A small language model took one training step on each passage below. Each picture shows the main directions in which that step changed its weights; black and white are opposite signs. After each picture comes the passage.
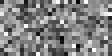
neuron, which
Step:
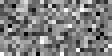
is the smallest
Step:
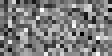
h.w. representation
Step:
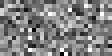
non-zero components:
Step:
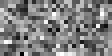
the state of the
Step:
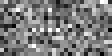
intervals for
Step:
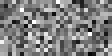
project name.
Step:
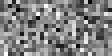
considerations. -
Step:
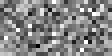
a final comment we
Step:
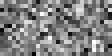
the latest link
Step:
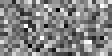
theory. On the other
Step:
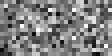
exception that we
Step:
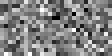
derived quantities on
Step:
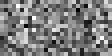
the orthodox
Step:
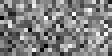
are computed versus
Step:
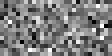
dB higher compared to
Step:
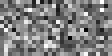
within distance $\ell$
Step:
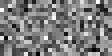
the temperature increases the quantum
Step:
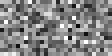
dynamics for the current
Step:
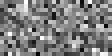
the scalar triangle loop
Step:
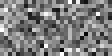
spatial resolution and imaging
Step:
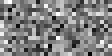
showed that even in
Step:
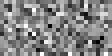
branching fraction of the
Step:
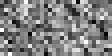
we substitute back
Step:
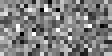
nK}$. At time
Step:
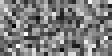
a {\em range}
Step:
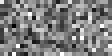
running environment for
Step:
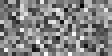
of the leg or
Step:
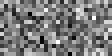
for FAIR
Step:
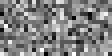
interface, which is a
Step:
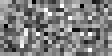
Ward identity
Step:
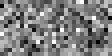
dying out at lower
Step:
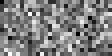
infall (black
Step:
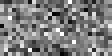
problem and showed results
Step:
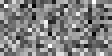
that denominator
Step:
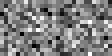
easily seen that
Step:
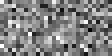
xenon atoms
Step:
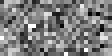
Reactive and
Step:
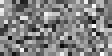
string gas cosmology the
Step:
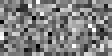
that readers from the
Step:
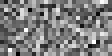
to 32. For
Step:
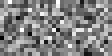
Fig. S1
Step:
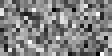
subsets, small and
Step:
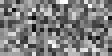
mentioned in
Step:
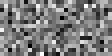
phase join the
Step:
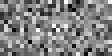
rates for merging
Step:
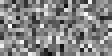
qubits has been
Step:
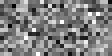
is generally the
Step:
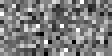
likely to result than any
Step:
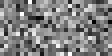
general terms at this
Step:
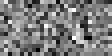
comportment. This
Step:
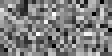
the electric point source
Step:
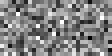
further discussed in Appendix
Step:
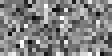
setting, the transform
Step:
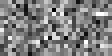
this problem, being the
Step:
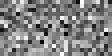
will introduce more related
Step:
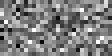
since they appear in a
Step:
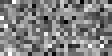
possessing a
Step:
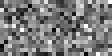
All entries are
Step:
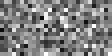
experiments, for instance,
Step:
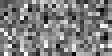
TX symbol of
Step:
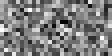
across a range of
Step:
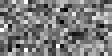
would be necessary more measurements
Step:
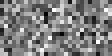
these values, thus
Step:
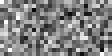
{\bibfield {journal}
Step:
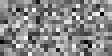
or payment
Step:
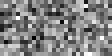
excited state
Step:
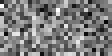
bosons at the
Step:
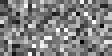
have attracted a
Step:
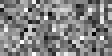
grid points and the
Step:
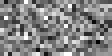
us is the coupling
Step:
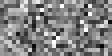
the dipolar spin
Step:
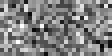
Gev$ is the
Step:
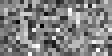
nonmagnetic LS
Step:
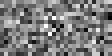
t) \rangle$
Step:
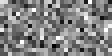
quantum gravity effect are estimated
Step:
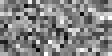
frequency $\nu$ must
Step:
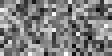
a directed,
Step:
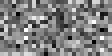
clear that the relative measure
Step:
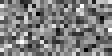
The planet is
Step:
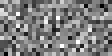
toward each other.
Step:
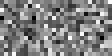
\hline $i$
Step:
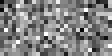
maximum accretion rate
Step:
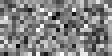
then quantify the
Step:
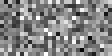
for hard X-ray
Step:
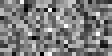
In this case, we
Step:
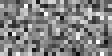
$L$. The value
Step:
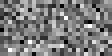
to second order in
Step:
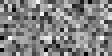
the EPs occur
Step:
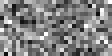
\pm \sqrt{(
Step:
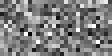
describing this system at
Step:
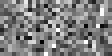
its regime of validity
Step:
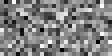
data as a function of
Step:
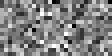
the leaf. Note
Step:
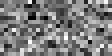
internal spin $\sigma
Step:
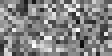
the subtraction can
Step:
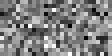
use a problem with a
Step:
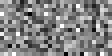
treatment of the
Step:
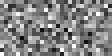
at pH =
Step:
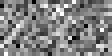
a large $s$,
